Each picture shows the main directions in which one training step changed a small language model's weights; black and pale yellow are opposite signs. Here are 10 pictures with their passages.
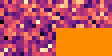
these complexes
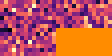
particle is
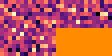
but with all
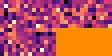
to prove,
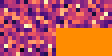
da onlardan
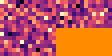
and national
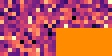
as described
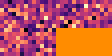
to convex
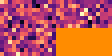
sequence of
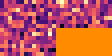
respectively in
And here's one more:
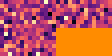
that the number
